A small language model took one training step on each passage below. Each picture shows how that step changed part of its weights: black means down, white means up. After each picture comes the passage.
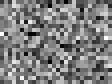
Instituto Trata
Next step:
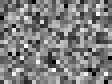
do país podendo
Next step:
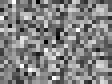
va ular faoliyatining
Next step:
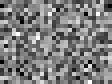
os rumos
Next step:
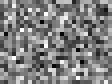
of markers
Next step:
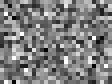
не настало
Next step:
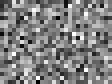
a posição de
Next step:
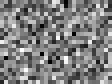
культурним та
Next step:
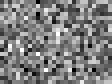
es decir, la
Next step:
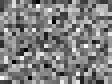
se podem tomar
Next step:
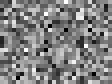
uma frequência de
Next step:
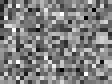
used only
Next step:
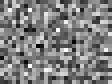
6. Juni
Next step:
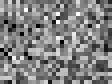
variação da
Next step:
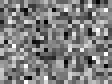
общества и государства на
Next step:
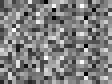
axborot manbai
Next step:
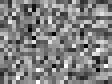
организаций России
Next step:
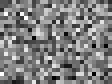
mais saudável
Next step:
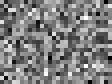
utilizam as
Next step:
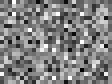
ideas de
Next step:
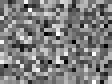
в дозе
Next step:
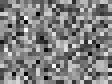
de las actividades
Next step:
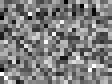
para solución
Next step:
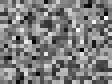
debe olvidar
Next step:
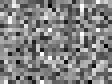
Literature and
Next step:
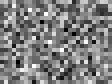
of student
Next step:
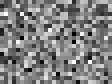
à estética.
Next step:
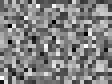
gambar untuk
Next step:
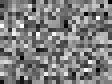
verde mas o
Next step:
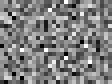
Formulierung von
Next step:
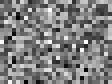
vida das pessoas.
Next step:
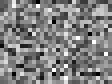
sei hier ein
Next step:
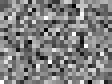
texnologiya elementlaridan
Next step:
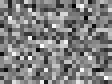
В этой
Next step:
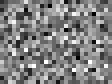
innovatsion rivojlantirish, investitsiya
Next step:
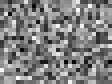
форми і методи
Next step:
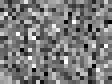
на рынке
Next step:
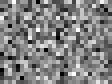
va hayot
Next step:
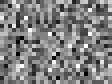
birini inkor
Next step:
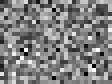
qilingan ilmiy
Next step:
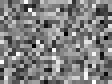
в г.
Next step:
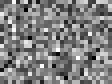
sifati va
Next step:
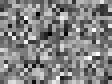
de sujeitos
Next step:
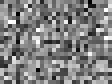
have done
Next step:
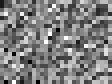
ou, ao
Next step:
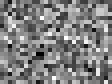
pesquisa bibliográfica
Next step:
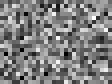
Ukraine, 12
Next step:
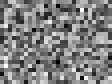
los participantes.
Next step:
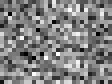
ўзи бу
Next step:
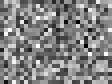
Spain University
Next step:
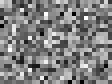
use as a
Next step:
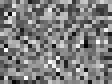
situação que me
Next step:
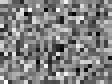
bir muncha
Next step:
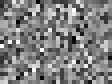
a child is
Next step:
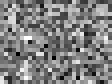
the Republic of
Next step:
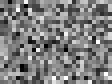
у Делі
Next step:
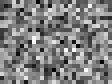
a UNIÃO
